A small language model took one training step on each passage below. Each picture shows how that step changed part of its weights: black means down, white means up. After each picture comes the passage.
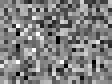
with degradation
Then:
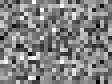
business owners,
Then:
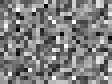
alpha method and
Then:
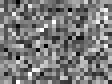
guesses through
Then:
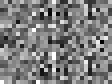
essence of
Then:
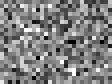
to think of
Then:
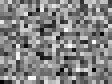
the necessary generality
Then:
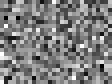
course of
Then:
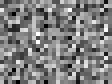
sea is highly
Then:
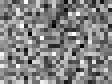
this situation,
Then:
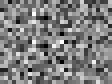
sector has become the
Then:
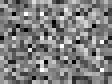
Post Dural
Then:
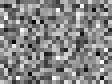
weeks in
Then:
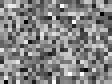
the logic into
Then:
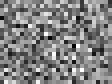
\hline Method
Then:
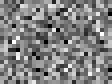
and $\Theta$
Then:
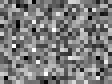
others introducing
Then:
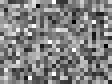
delved into the
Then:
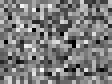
to describe a world
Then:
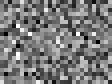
magnetic signals after
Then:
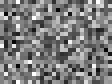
Along with the
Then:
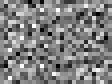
systems viable*
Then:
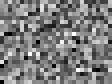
the second research question
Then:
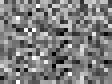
are classified as
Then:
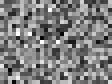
is possible to create
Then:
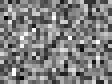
status in community,
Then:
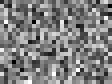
the steepest
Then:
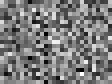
two transverse quantum
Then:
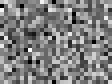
conformational dynamics
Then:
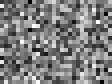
two spherical
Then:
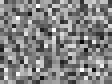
are constant. This
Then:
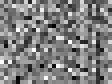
as such allows more
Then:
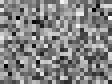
wish to
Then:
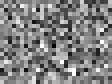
to remain
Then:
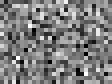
for Educational
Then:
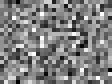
ST method,
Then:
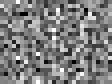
This particular mode also
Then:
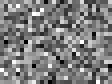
improved student
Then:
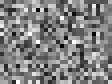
of children with
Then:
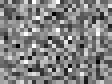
that when the
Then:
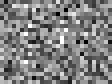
for the three
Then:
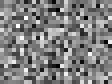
a Carboxy
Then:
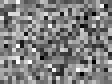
investigate the significant
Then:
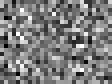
new challenges in
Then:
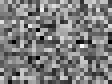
the density is
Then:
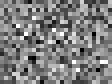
with each statement
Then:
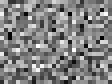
engraved in
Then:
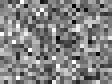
drugs available
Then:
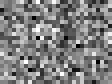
One of the
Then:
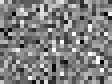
a Higher
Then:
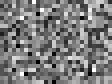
field, model magnetic
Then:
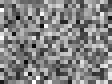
wide variety
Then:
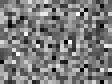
-type Ti
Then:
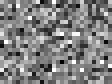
been predicted
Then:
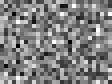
Please see
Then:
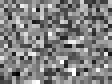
to random or
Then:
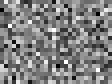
This dosage
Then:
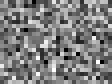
universe containing
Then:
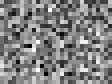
is weak and does
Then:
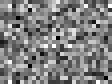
only causing
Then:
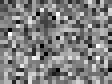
interaction point, especially
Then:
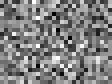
that; the
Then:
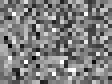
answer to all
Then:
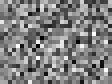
the end of the
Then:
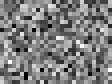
and implications
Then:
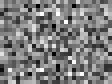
reward system on
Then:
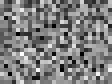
In order to
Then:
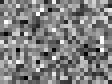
affected areas.
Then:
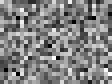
by coupling a particle
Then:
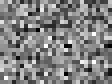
the structure-wide
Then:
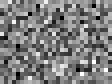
complex the value of
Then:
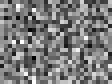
transformation from
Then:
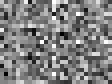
Notice that we
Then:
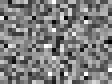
Appendix A Figure
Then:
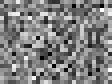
and stimulate
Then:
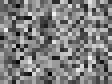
flux level and
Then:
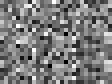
after drying
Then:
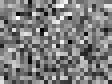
routes are used
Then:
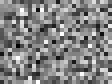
a common species that
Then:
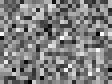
and Future
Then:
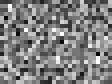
approaches which allow
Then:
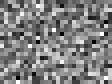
separately. The
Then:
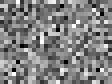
Bu makale
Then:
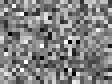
= 8 \times
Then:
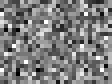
attended IPM
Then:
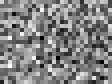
it could be obtained
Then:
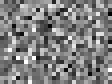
and other resources
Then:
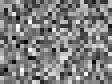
defined under two
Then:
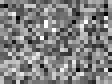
each displaced from
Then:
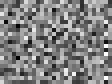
1 s was used
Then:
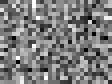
(see [Figure
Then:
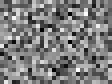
The results revealed
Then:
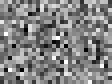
the horizon
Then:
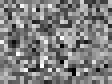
to the massless
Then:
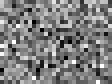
much less than errors
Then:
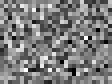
to the others:
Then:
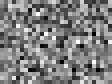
through the action of
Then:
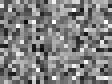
measurement described in
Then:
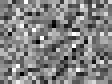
this study,
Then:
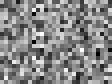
5. The
